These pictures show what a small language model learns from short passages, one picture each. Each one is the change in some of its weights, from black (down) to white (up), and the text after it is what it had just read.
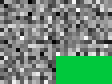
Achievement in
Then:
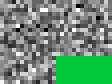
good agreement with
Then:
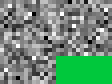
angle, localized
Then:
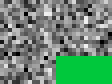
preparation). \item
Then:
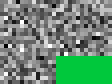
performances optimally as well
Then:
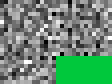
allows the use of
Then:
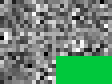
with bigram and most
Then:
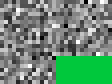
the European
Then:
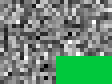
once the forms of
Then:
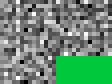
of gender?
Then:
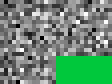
criterion for the
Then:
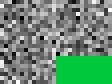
Amyloid and
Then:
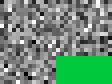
model. If we
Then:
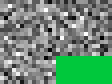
electric field, and
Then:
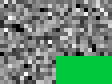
galaxies at high
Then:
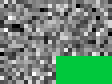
galaxies, but
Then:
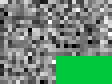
student numbers that
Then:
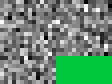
2005), which can be
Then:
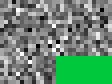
the growth and development of
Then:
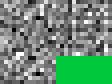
often consists of
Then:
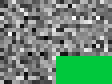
non-normal term is
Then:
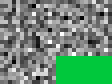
for health professionals
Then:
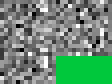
initial sample includes 28
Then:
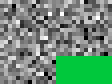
for critical functions like
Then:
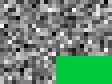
these particles is responsible
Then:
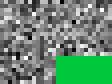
moment. The
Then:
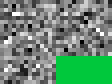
that the lowest $\Delta
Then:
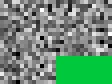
both the channel
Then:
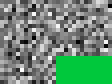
of Technology has
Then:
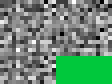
also a position of
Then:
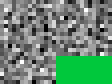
and a deeper
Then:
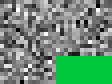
consistent with an age
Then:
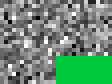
by $\Delta V_{\rm
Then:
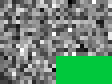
the X-ray emission
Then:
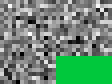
$u$ and the
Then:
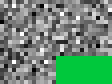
dark yellow,
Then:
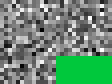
$T_c$ with
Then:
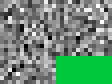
correction $R$, and
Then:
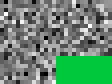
best fits the
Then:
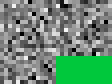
buoyancy time
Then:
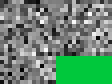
of the MMT
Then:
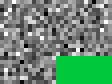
threat we face will
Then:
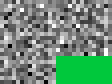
intervals and some of
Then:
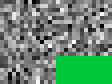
by the DFG and
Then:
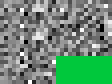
and naturally,
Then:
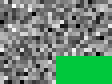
quantum annealer has
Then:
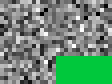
the senses, then
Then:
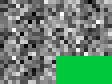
- c \geq
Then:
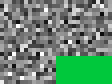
the lower scalability levels which
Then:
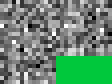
partner projects, which
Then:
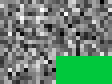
is the dissociation
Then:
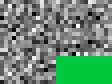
(Zafar et
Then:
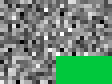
Time Password
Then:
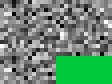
strength and
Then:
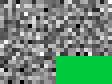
one can see a phase
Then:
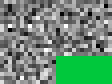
Sugarcane is a
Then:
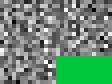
Usually, the
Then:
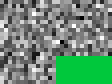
it is instructive to
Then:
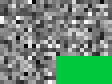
of a frozen
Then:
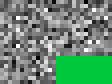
taken offline for
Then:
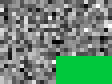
discussions. Let
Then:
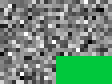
and 20 (dotted)
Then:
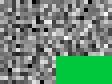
begin to become
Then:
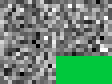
in order to avoid
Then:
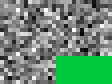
Faculty of
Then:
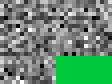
one standard deviation.
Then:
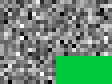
whereas its spatial
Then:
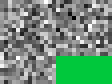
liver produces
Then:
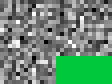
of our foundational works
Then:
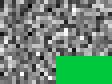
the flow in the years
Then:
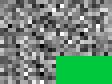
absorbing the power
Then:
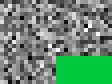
considered as a peak.
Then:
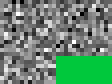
to conduct the study
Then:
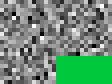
our uniform age
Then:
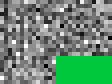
system, that respects
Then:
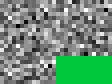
large $J$, with
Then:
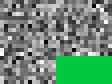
that they are dependent on
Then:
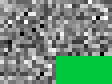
books and
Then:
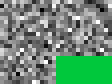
RQ2 } In our
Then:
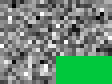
worth noticing the
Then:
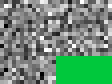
simulations, subject to
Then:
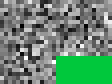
claimed that
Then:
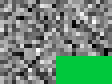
but a significant proportion
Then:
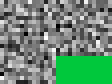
a harmonic
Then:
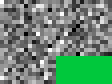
Our analysis methods largely
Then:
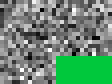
the cumulative
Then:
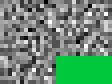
of Results from
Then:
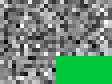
Scatter plots of
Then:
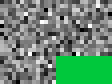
denotes the weight
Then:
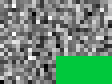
-well approximable.
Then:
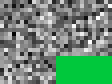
showed that ease of
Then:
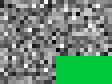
We are grateful
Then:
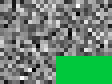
used for risk control should
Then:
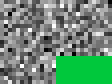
furnace. A
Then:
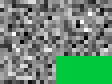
SNP Single
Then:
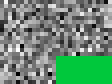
trimer structure in an
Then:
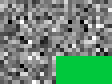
To increase our detection
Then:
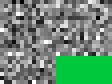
to improve interoperability
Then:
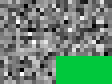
level of DWT
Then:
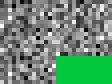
although not an important
